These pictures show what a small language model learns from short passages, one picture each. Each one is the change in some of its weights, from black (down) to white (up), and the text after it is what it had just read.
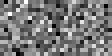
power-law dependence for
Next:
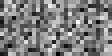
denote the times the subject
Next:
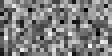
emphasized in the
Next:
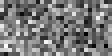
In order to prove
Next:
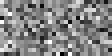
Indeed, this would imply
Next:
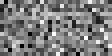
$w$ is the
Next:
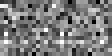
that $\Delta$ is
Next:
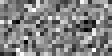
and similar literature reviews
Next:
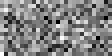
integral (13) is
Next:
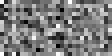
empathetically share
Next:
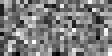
$x$ under the
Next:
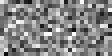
system uses 39%
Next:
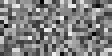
unknown above are either
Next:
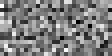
results in optical flow estimation
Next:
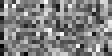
the probability that the
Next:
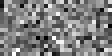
Pick any degree 2
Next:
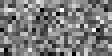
images (which are
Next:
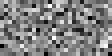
independently implemented by several groups
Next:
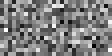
(b) of the
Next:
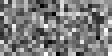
a critical difference from the
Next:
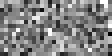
\par Since the observations
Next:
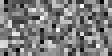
include search functions or
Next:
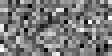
\right) :
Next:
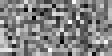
this paper. \\ A
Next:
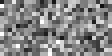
MEIGO against optimization
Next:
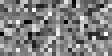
Functional Brain
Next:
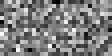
and in certain cases
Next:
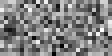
the temperature dependence is stronger
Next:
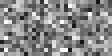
when they are both
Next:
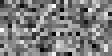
| Eager to
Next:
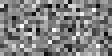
which cannot be simulated by
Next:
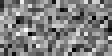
areas where mobile
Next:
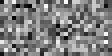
and Peng,
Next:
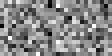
The PA spectra in
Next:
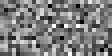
of quartic
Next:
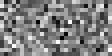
work. Our experimental implementation
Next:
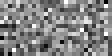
1. Introduction In
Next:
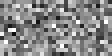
In this setup a
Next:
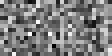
the first two summands
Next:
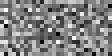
uncertainties are never more than
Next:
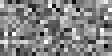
that the unperturbed
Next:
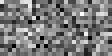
spaces (related to
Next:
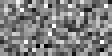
cone over the circle
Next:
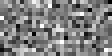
I{\hbox to
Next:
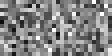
the plane. A deep
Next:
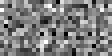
character, implies that
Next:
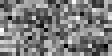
Laurens de
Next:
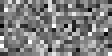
to the total flux has
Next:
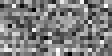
Introduction to algebraic
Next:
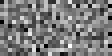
vanish at q. Hence
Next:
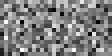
in the following figure:
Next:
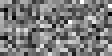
operating time and
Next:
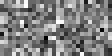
} Under conditions 1 and
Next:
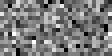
when $B$ is
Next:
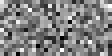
charge transferred in one
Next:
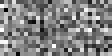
segmentation will be discussed in
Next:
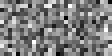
occurrence times within the
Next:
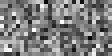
We will refer to edges
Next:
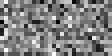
$q$ there are
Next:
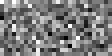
we wanted to
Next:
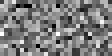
considered models, in such
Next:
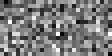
are extremely costly
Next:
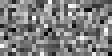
from the execution of
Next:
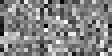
particularly those using prior
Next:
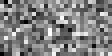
In terms of the
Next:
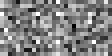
radiation intensity pattern of an
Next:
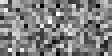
even in this very
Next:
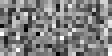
the entropy of the disk
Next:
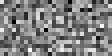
Proceedings of the
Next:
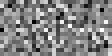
\subset \Cc$,
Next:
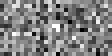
definitively the
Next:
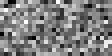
for every $V$.
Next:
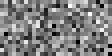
value less than 1 when
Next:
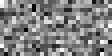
common denominator of
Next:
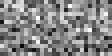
how it may be
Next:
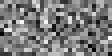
zero for trivial reasons.
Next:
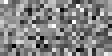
(black solid line),
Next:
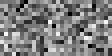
those two value groups
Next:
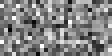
a few percent of
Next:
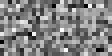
work was performed, in
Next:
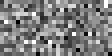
we choose the curve
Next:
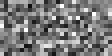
bistability. As
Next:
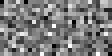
be an idempotent
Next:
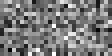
work directly with the equation
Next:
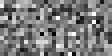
indicate that in case of
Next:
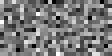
knots\\and integral
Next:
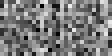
the condition that the sum
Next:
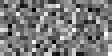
limit to the maximum amount
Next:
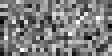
in the previous studies.
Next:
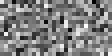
matrix entry of
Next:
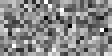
hydrodynamics is a
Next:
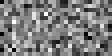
poorly analyzed in
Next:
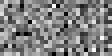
muon events,
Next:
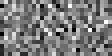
use the same notation
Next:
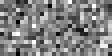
under several drive
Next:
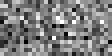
by parts. For
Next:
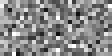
below.\\ Last
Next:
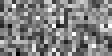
at the bottom of the
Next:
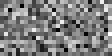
$r$ is the
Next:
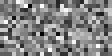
in this respect and should
